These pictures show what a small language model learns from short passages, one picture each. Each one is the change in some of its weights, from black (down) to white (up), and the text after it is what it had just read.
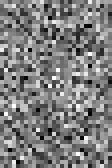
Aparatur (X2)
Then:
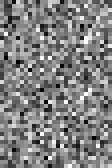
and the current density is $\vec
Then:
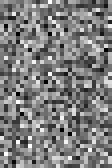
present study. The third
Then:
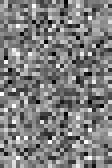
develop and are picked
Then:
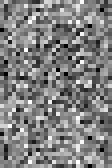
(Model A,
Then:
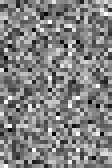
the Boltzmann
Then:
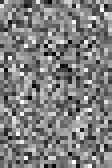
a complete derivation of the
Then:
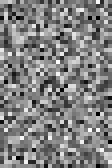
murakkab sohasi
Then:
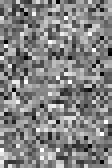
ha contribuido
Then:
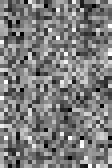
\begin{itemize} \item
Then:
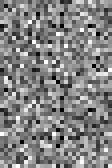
sem o emprego de
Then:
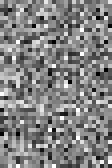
autor se desvía de
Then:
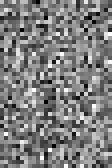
circumstellar disks
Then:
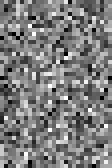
we show the various terms of the
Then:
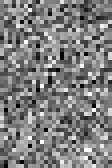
\omega_0$ applies
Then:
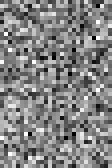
11. Пулатов
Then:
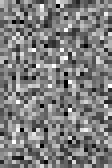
mengangkat potensi
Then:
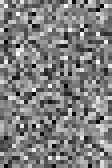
disorder on the stability
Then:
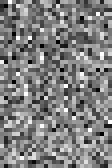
off-shellness in
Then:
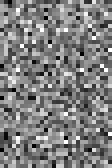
models for evaluating the
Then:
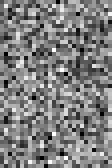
is also excellent for the
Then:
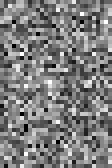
beam, 11 have
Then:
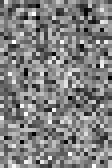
of each $A$-cation is
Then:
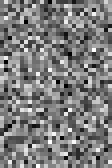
over regular voters) can
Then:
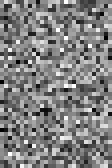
representation, $s^a
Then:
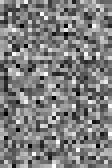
particles in the bulk
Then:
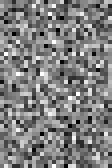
análisis fue la
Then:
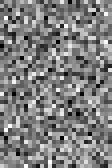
Dark Sky Park
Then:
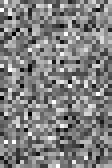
visão, estudos
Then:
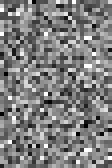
function of $x$ since,
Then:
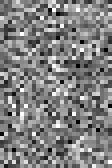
be highly correlated between all
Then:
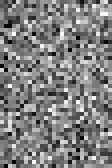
the rules, the only
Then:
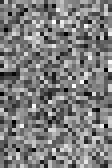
metasurface generated using this
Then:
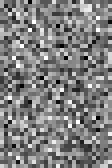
UL transmission occurs
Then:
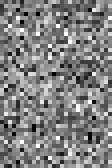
la situación presentados.
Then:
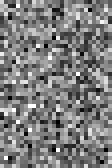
harm). За
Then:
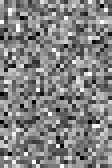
de junho de cada
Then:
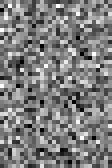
az északi
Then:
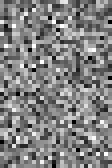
deduced from the
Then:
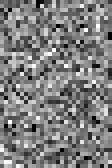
situado na capital do
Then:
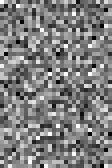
w Polsce.
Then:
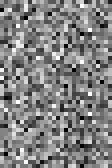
pues en lugar de
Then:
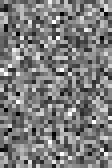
linear on the derivative
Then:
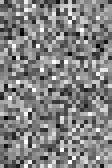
model equations, however,
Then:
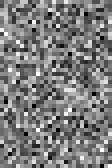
процесса -
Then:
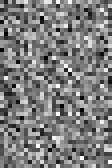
by the ellipse corresponding
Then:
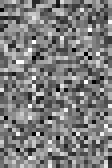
het programma van
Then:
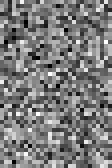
yellow and blue
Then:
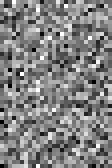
tantangan dalam
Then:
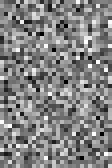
$J$-pair of points
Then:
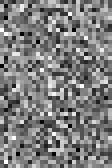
bars, the data were
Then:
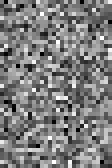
spatial statistics,
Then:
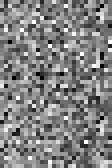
yordam beradi.
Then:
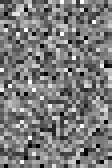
holds for all $c
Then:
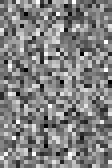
subrayan la relación compleja
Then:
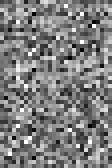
be used to generate solutions for
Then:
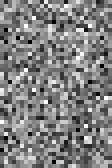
the role of digital
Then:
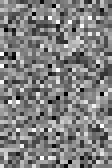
practical algorithms and
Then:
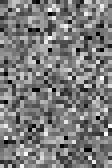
$A_U$ and
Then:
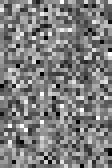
represented by the transition
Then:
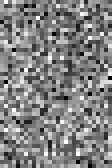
days of treatment,
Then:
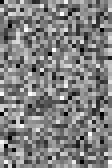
is in line of sight.
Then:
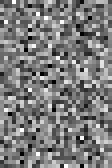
L., & López,
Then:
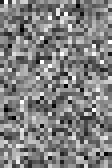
case of many. {\it
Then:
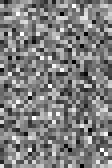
and 8D -- for which
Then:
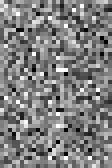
larger geographical
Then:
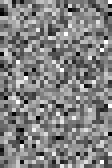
sobre el impacto que
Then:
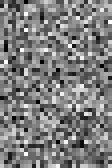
Acuerdo entre
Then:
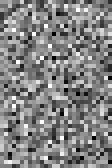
The high cost of health
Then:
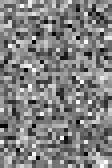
gas-like model the
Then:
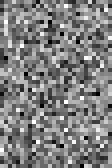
in archival metadata
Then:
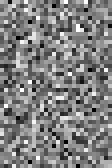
continues to decrease with
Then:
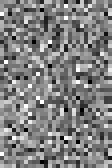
Bul tendenciya
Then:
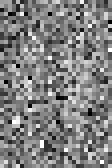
more accurate though
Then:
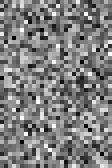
расположена к
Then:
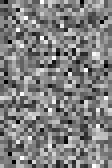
stop the wall,
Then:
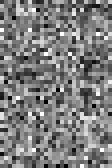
\textrm{for system
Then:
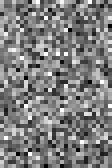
Serina, I.
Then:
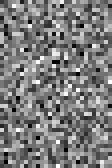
crystal structures have
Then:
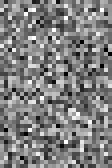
nodes are randomly
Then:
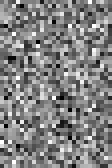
a elaboração de
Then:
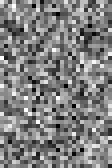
\citenamefont {Granger},
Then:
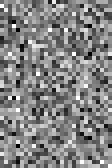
кўпи техник
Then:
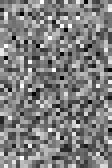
Costa Oriental del
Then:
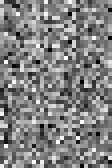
states coincide within the
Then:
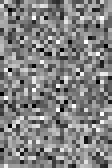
nusxalar Navoiy
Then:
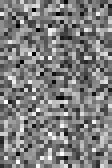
are scalar factors to
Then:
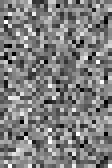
per unit time. In
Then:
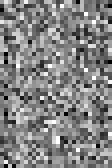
in the distances between
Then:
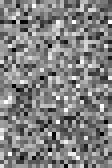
holat bo‘lib,
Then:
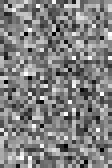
``shattering'' of
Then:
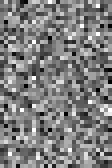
як сукупність
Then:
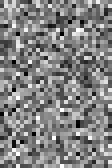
União tanto por
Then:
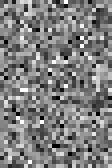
del script fue:
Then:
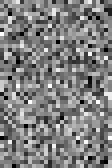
sifati va uni
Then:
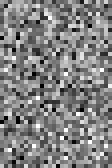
ini. Dokumentasi
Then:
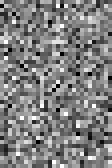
is teleoperation,
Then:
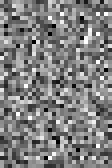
of the $\Lambda N$
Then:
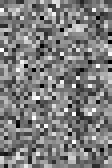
single PSF component to
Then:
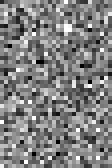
(each single point is
